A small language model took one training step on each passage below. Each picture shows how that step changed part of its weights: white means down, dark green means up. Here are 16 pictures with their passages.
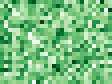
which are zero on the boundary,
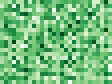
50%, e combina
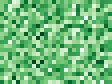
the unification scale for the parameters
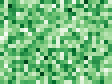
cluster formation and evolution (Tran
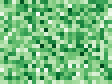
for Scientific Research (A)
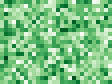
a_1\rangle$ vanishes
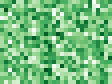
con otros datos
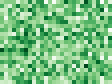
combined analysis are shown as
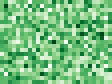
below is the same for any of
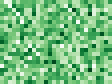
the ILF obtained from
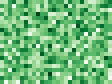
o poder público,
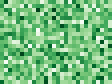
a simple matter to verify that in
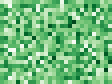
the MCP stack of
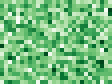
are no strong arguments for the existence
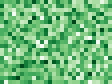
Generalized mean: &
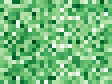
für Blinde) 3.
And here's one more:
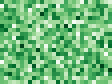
nonparametric maximum likelihood
